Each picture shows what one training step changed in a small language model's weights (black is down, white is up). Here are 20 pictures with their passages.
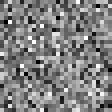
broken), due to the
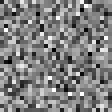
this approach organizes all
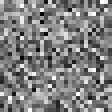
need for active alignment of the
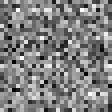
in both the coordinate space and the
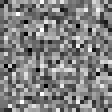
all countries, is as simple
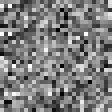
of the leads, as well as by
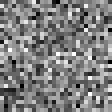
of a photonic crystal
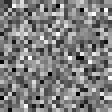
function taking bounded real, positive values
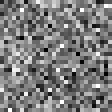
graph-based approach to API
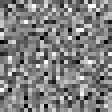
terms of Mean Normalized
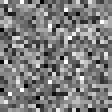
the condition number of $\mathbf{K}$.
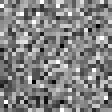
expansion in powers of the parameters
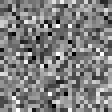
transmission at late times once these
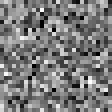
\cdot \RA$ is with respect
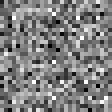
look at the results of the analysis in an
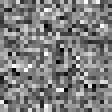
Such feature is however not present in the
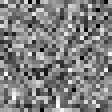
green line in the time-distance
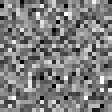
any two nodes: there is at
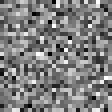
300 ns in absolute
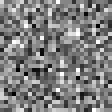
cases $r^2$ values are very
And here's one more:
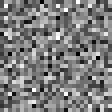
scalar field model provides us with the interaction
